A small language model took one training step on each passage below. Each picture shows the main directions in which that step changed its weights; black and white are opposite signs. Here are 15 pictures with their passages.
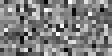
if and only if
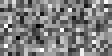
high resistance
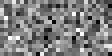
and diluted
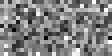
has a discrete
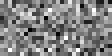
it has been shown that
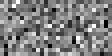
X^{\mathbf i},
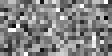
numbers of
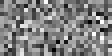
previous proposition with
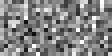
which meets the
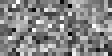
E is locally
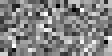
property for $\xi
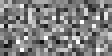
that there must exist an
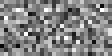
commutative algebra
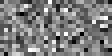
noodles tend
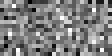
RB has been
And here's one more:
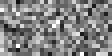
flow measurement
